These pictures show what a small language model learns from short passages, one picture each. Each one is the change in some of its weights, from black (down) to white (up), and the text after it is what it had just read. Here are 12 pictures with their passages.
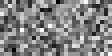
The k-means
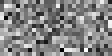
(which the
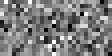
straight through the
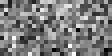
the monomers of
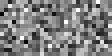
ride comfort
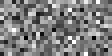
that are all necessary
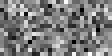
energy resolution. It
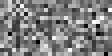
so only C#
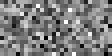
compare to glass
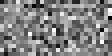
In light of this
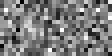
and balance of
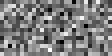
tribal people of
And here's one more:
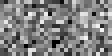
A wiki
